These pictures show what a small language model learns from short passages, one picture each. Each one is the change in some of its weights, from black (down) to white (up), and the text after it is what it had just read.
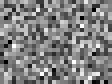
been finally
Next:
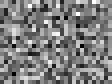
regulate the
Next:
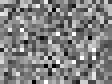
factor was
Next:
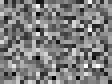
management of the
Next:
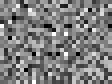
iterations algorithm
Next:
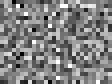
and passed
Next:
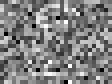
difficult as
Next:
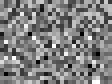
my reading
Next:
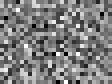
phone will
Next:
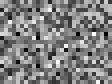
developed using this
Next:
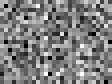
frequently used in
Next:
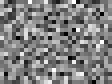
the value of
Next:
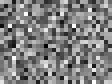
the U.S
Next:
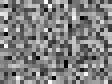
levels in the
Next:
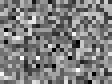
which the present study
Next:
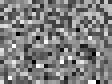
to obtain actual
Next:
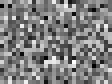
in foam
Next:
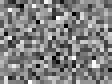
flow parameters under
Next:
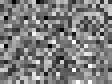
added of
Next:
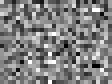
of data and
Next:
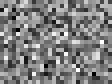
particular, Bass
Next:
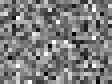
is of the
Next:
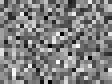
it appears
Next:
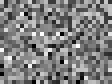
it leads to
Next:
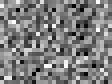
in her
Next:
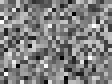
neural networks
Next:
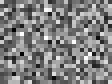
on the other
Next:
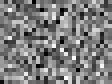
While studies
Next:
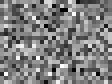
relevance and
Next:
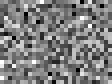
exist if there is
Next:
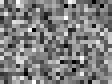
statistic is
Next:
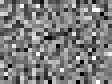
of drug use
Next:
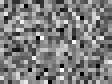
running of
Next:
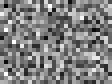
variation in key
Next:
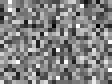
suited to a
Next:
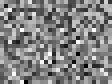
lack of time
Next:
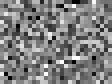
extended reality
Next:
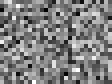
conception and
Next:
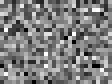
of nuclear
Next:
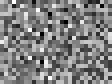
sites in 6
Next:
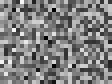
study sites,
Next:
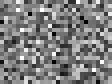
2) The
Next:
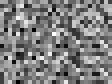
Individual and
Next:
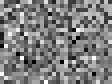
a similar study to
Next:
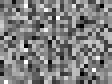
x , for
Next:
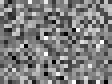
the upper
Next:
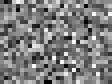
definitions from
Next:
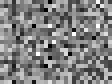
was made during the
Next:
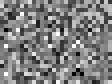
this knowledge, it
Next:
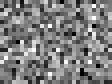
how this is possible
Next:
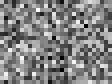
version of the
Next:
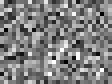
the information and
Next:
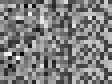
from UN
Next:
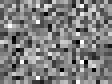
– No
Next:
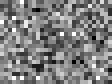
These events
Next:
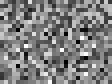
in real time with
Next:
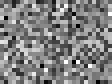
scores of
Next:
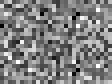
that need high
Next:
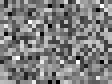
concern about their
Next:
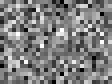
out with specific step
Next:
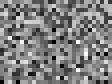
will form a
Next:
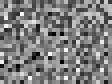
that becomes
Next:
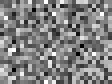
°C the
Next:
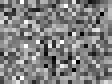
The mean score
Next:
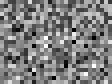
in the five
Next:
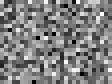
the cause of
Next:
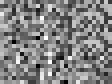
examined water
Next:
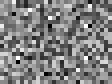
to provide workers
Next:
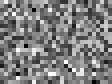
u_p is
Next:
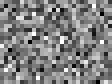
welding can
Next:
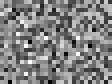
practice, this
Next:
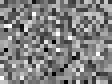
and community-based
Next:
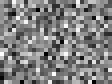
SINR can
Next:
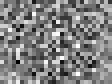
and also have higher
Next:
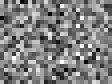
mTOR and
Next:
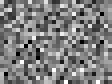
the production of
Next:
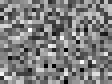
to the control sample
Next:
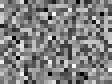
manages 11
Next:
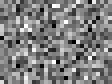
Figures should include
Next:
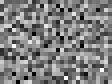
for the responses
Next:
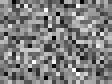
formed during the
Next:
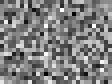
for the solute
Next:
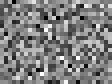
module must
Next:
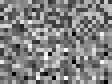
to characterize the
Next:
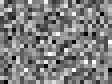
the reputation
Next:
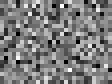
all $q
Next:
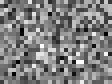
at temperature:
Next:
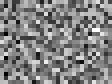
complexity of
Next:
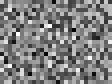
free to
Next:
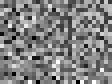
industry and the
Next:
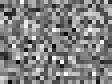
The purpose
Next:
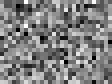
conductance values
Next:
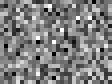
number of the
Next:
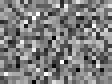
all tweets
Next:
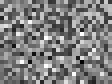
to build on the
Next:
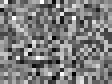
, take other
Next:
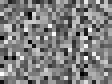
by year.
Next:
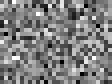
significantly 150
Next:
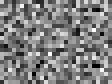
of physical and
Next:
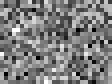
instead of
